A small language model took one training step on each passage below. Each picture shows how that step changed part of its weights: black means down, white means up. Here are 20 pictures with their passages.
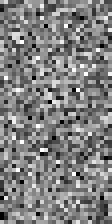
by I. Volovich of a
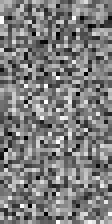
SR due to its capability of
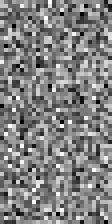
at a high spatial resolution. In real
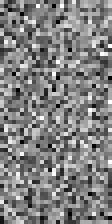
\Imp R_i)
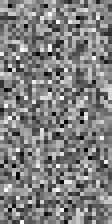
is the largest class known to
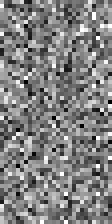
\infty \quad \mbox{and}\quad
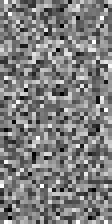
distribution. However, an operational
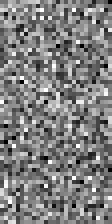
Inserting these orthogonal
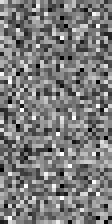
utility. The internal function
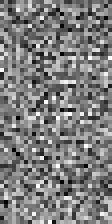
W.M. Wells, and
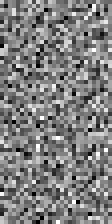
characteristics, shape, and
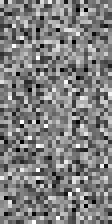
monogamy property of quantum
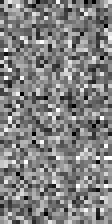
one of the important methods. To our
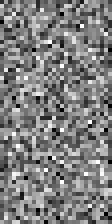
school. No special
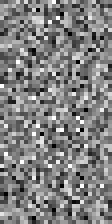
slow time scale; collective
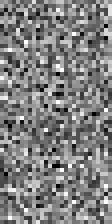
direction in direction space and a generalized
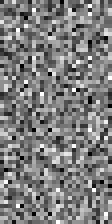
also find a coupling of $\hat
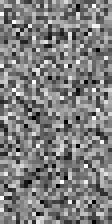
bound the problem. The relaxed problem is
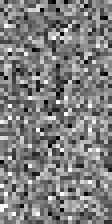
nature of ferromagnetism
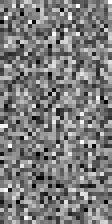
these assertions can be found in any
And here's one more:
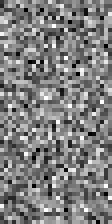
have done several things.
